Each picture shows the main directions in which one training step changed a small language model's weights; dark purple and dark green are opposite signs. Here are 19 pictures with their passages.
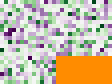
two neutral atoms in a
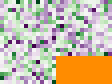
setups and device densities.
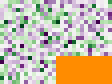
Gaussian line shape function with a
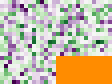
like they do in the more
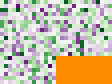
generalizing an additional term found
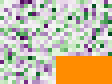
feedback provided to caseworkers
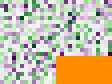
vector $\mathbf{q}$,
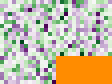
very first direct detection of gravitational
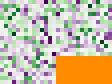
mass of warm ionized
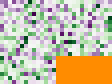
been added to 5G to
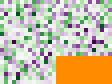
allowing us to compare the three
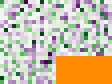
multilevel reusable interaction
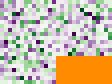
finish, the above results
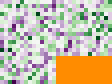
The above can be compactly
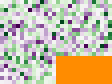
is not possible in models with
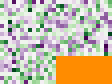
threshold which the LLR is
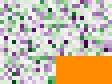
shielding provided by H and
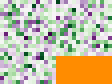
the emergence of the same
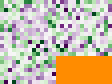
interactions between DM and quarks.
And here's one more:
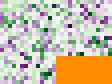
well as several breakup cross
